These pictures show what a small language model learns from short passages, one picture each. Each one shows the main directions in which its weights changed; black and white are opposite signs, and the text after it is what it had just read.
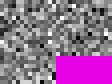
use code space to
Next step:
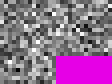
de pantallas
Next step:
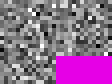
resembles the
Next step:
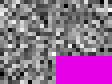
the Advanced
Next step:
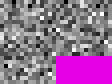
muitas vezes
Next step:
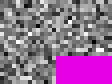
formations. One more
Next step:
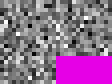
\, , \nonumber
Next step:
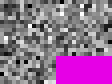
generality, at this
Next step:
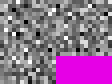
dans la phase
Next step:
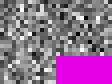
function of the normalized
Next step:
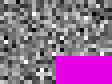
сна), SAS
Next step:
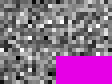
is refocused and
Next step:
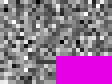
from the cooperative
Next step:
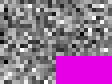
should in a free
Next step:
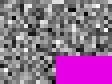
one of the 6 DR
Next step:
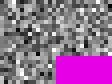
to the West was used
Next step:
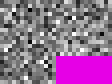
identified the total
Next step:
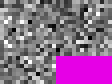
and beyond.
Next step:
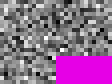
and the parity of the
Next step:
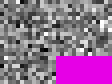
würden. Eine
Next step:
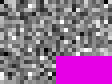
be achieved in
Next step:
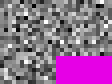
The presence of this
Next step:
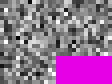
theorists and
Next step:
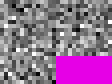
orbit coupling
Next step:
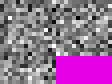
dust extinction in
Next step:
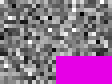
are emerging, that
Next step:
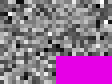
as redes de
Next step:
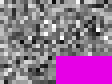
50 starting
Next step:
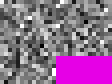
instituții duce
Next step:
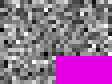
Pollak and from
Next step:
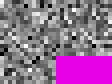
angular momentum
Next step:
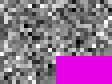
autista, decide
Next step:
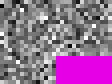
a simultaneous
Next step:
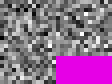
is realized by the
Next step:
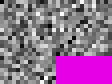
Padang Jalan
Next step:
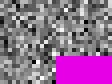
phase regions are
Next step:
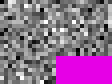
H1}$ where the
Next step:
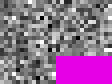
and \begin{equation}
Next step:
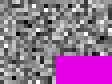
N., Thudi,
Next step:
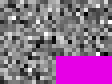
that the large (in
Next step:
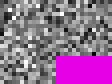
away from singular
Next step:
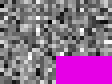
Justiça do
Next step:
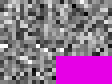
of energy density of dark
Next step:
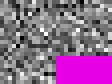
current evaluation
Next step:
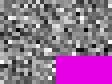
& Almeida,
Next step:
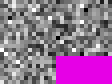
Reading off
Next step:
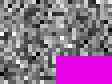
политика в
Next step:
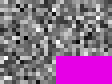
of a brane
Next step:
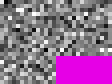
of \HH\
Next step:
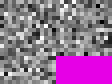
их роль как
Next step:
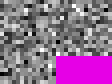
más eficaz
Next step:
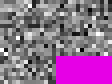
що може
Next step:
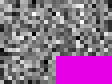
lening met een
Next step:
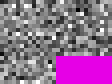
- Clifford
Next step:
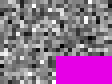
e i relativi
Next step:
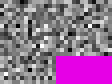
For dilute
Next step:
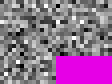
exterior surface
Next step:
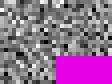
the long-time
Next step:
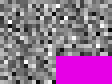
du consommateur
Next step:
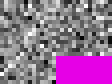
систем. В
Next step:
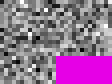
PENA DO
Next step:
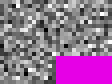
afirmação de
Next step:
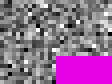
(Figure 1a)
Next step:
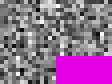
Model | Net
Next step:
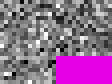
for $\Omega t=\omega
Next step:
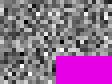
enam macam
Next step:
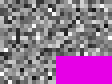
le parquet et les
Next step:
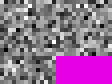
нач. кл.
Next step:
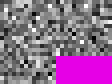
\frac{ \Gamma
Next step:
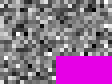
The steady state
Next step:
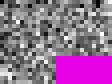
spin Hall effect,
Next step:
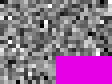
the bare atom
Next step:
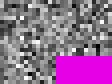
methods would be
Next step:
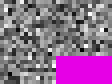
disk can be a different
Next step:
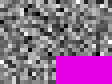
Acesso em:
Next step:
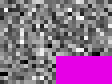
la dynamisation de
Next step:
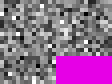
use of games and
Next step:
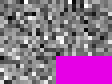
out before, in
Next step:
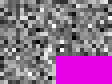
symmetry pattern such
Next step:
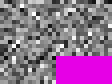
final nuclear
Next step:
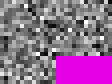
war zudem
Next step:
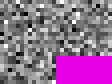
mesons undergo
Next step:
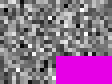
length. This
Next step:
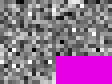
juda asosli
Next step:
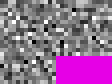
the SUSY
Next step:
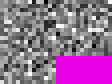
etmek; para
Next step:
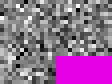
running time and
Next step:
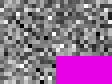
what we consider to be
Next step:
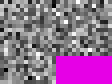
Consider a flat
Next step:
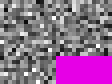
guru dalam
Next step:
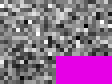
en önemli
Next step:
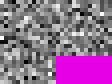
de clínica
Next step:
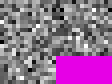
aynan shu
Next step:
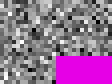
yangi investitsion
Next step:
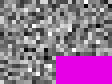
to all independent
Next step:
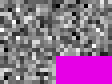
C$ Все
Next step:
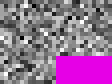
quantum fields in
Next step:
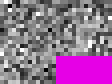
in solids with
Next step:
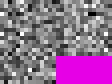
FeS as a
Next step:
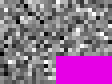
– URL:
